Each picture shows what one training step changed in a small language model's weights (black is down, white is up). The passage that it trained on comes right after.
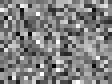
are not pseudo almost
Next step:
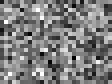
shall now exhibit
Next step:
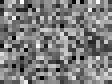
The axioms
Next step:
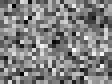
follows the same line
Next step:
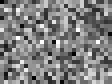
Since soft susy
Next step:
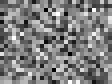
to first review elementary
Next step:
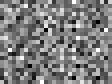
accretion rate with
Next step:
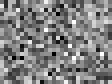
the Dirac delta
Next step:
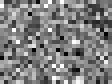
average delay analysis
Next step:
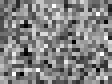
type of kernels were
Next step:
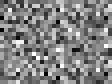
\\ Decoding
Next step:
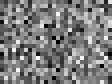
and we have not
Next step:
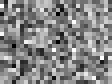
the spin flop
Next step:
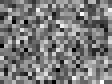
established using the power
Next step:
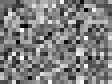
of mouse
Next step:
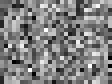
handful of
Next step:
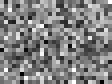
$\varphi$ and
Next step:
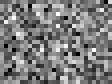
are specifically for pairs
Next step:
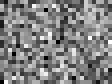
in which case the
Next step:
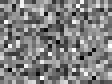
implies that for every
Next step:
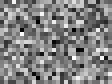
mechanism where resonances
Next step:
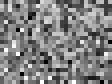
$x$ is
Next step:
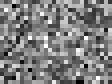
replicating the
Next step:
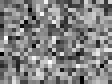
different ways of
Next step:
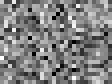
increases, the fraction
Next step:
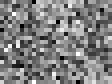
coding based on
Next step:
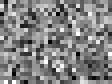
the times a detected
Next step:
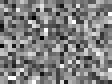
where $\sM
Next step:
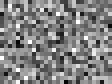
the same Hamiltonian dynamics
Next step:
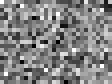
picture around the center
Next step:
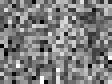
construction and Definition
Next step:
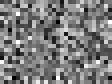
not consider here.
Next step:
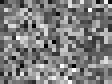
More recently, direct
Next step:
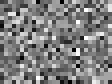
tertiary vertices
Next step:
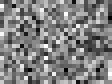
several hours at
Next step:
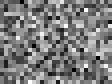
where reverberation
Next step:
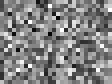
did above. We
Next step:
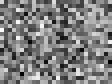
c$ and
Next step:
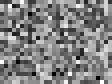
use the line as
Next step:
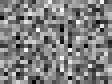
horizontal window boundaries are
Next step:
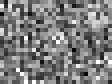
the coefficients in the
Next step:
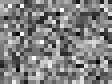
leading singularities of the
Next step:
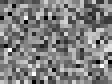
All computations are carried
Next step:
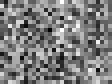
the GPU,
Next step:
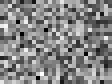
excitation *p*.
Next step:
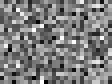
numbers and its
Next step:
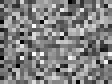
conformal algebra in the
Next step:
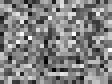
solutions. We define
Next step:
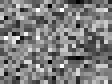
global minimizers
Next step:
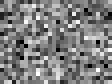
Every admissible kernel
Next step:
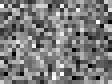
apply any algorithm to
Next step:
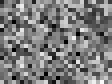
Let us consider the
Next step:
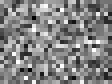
length of a block
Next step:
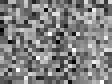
to extend the above
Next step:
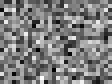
exist, and
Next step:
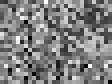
In some cases,
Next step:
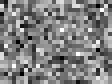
the models working with
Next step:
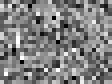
values for the
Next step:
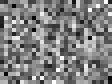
which should fix only
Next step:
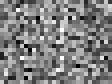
potential distribution near the
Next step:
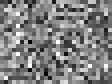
equations gives a sufficient
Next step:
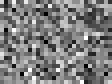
\rangle -
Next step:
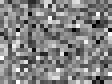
predicted stability is
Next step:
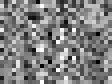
that may or may
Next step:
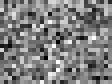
a single isomorphism type
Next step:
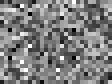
now analyze what
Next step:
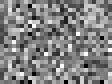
from ${\tilde
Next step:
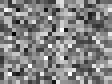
discussed here. This
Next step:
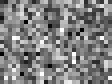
We will have more
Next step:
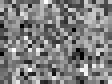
seesaw masses
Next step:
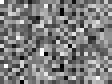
size and aspect
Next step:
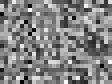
SPH results from
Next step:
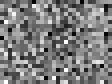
can affect training
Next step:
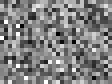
it is a linear
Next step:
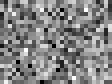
the square cycle
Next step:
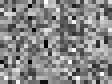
CBL frequency is
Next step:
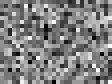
large Hilbert space.
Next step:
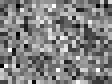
of reduced expression,
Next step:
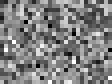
We will use the
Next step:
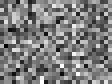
is general and depend
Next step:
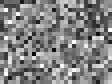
example, the
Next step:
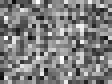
unique} (up
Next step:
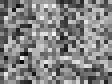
of the inverse Fourier
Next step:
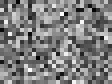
is zero on the
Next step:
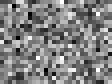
as follows. Given
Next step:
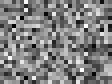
corn flakes
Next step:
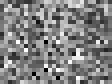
bulk wavefunctions corresponding
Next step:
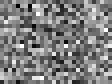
are from close to
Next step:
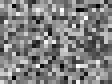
points used to
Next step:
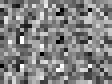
upward of
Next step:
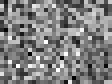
in the connectivity
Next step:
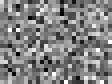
size $N$.
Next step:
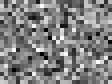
that can be constructed
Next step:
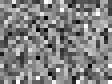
famous text seems
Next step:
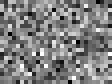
the KVA
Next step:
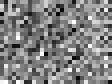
the array and
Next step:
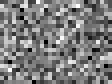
each light ray
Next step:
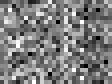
shown in Fig.
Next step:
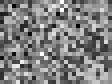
main elements of our
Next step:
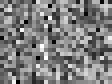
governed by
